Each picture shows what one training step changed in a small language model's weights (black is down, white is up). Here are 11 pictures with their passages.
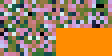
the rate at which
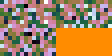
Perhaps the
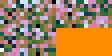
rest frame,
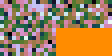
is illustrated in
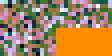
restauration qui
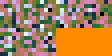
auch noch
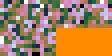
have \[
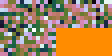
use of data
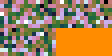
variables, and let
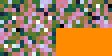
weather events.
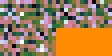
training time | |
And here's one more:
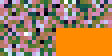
qualidade de vida
